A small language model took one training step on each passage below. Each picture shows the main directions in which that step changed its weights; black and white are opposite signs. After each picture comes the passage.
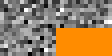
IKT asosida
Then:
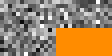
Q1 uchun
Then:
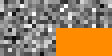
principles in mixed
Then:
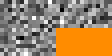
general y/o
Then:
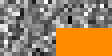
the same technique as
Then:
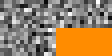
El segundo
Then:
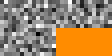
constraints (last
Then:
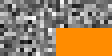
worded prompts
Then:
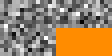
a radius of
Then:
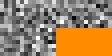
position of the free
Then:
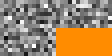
prediction quality.
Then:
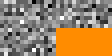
by Design}.
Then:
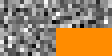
regime, where
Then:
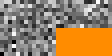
is significantly associated with
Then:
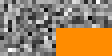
of the infall
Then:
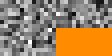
the volume. This
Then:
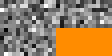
se referir aos
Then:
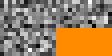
magnification of the
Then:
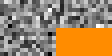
graph with a choice
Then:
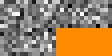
the photons being measured
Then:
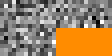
between two generic
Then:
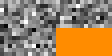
su vez,
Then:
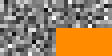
probability given domain datasets
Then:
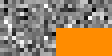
popular since they
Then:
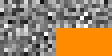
transverse momenta
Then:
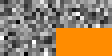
surface. The
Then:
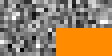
to demonstrate the importance
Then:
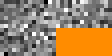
we used Adam
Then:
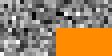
to deliver accurate
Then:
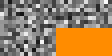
distribution (red
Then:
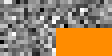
Technical Sciences,
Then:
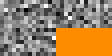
Europe faces cut
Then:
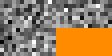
asociadas al
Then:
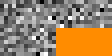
around an average value
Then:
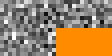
report on a
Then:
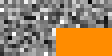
such, we
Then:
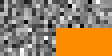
algorithm which is
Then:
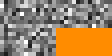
masses from lattice
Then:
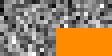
aktivlar va
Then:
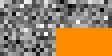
space would be if
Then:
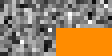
correction to the standard
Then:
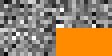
is an optimal function
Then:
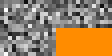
distribution function, as
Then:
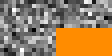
shot noise
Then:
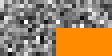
has allowed for
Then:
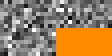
One might be
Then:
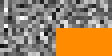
na Tabela
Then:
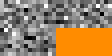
по объему
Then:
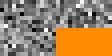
event to be
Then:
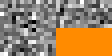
contributed to this
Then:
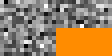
анализ на
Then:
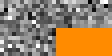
cache idea,
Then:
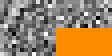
a bias greater than
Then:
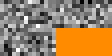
strukture i
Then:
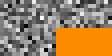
far from the equilibrium
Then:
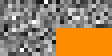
adhere to the
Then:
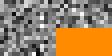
START OF
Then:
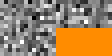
depths and
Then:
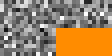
nonlinear steps in
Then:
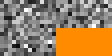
SDE mixing
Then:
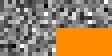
України «Про
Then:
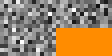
are new gauge interactions
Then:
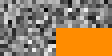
of the softening
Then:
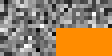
limited by the computational
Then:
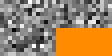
Larmor scale
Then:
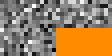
A representative
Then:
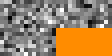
celestial coordinates is
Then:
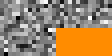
that match the
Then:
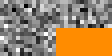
Initial state
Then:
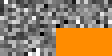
описать те
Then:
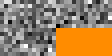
is the peak spectral
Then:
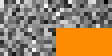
parameters: mass
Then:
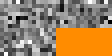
at the origin with
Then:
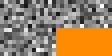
magnetic field. This
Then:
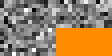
Science and Technology.}
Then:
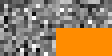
framework or typology
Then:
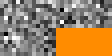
and strongly correlated
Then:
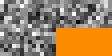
los beneficios
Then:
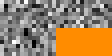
de contexto.
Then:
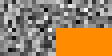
of the stress
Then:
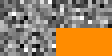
double neutron
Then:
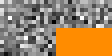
network planning,
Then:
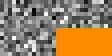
physical fitness
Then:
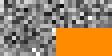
тип –
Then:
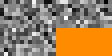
do Porto,
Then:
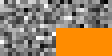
от времени
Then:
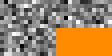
maktab yoshidagi
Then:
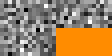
– бул
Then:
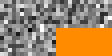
gives the interface layer
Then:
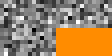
which can be
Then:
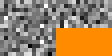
random selection of a
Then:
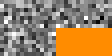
means of a
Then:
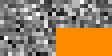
furent un
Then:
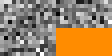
is chosen,
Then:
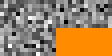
of Physics,
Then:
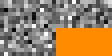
in zijn
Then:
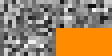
of male
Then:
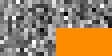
in time. At
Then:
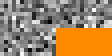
to those of
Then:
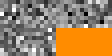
& $\langle
